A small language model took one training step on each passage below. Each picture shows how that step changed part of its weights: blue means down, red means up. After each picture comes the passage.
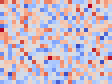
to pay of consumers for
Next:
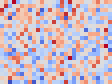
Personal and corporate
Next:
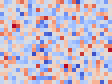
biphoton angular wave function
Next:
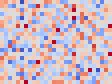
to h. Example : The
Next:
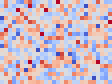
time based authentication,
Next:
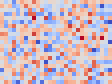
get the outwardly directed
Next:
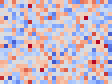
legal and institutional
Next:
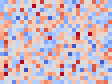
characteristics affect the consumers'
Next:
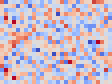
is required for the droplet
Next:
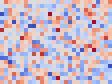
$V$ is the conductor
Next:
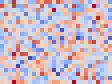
interpreted as cosmological models
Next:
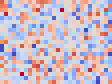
on this planet. Use
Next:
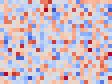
1. Whereas, due
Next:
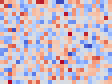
for all project HTR
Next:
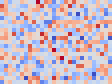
attributes of a product,
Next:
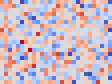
to school every day"*
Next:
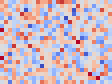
in Ukraine for the
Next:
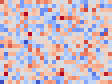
of a wide barrier
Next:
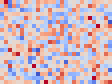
one should note that an additional correction
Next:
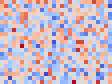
of organizational performance,
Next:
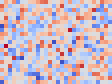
therapeutic techniques such
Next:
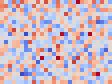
authors acknowledge support from the
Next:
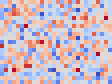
Water (kg)
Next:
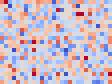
as our neighboring
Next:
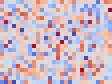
with lung cancer between
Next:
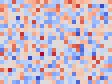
maintain their operational readiness and
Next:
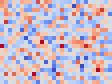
role in the diode behavior is
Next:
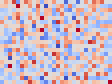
generally by capacity to store
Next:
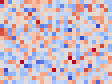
we say that in Au
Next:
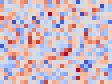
To fix the gauge,
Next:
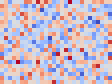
due to theoretical uncertainty when SPR
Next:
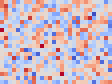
advice from a scientific
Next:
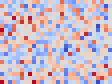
unique metabolic challenges
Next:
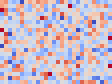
from server based storage
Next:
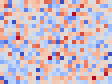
formed it was broken
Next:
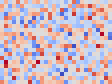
The aim is to ensure that all
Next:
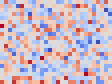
charged silicon
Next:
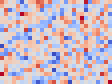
by antibiotic or
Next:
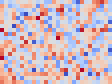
using a combination of keyword
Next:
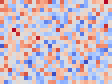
to satisfy their social and environmental
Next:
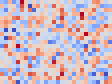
a positive infinitesimal
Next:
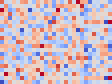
and with France as a
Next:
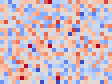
are also expected to have extended
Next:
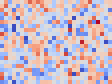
can continue to afford
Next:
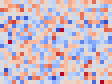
it dissipates a fraction
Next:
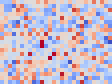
COVID-19 have been
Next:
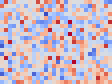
dissipation due to
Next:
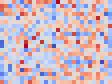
related to the level of the
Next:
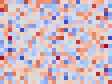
according to the regular definition,
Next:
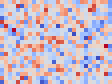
too strict and
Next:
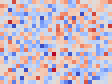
conjugate momentum. The
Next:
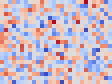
trainability and presence of
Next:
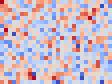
to the wave vector. Although
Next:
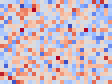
surface of the third finger
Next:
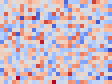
not know how much ice
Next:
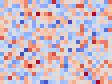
\cap U$ is also a
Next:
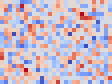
called *Bane Dere*
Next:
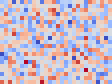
- All footnotes end
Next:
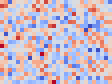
lack on detection and recognition
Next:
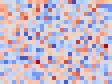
the same reactor, and
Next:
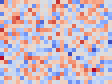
for the excess entropy production
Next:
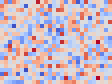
actions distributed across the five
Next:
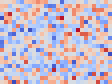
the concentration they were subjected
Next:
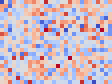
compression were validated through their
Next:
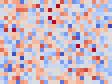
composition of troches by
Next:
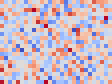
is not significant given our current understanding
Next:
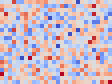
their related scores using a
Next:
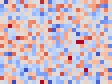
missed, slowing
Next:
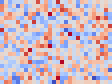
While easy to implement, such
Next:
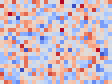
days of CPU time in
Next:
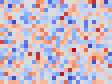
MAGIC project aimed at
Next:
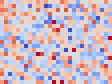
all local parameter vectors $\mathbf
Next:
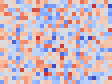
the cavity, while
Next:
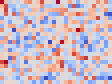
generalized to the Simon problem
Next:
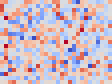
Transfer time (to
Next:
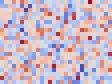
by ab-initio
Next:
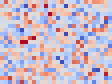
for Normal-Hearing
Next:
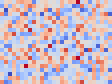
Harell, Stephen
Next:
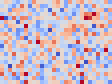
K(g) \leq
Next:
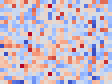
porous barrier must be
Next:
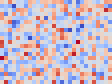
BC: Breast
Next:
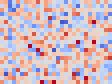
is also a highly complicated
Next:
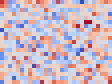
problem is halved. This
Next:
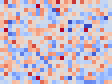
(\ref{ope}) is
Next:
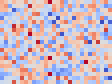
non-formal, primary
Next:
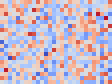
consistent in regions of overlap.
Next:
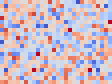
calculation [13]. The difference of
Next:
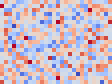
city pairs. The findings
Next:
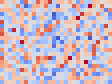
to be dominated by the surface
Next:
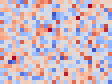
to be close to the star
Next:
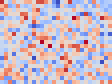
on the entire real axis,
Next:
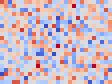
we first compute the optimal number
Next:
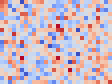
that contribute to EU
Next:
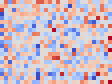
can be reduced to a set of
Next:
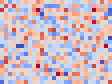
this scenario, the fast
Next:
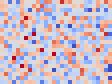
slurry, sodium
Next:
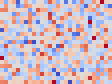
best present choice (prior to
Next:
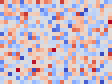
of isochrones in the
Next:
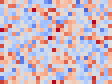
{\bibfield {journal} {\bibinfo
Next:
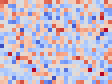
two--form along the D7
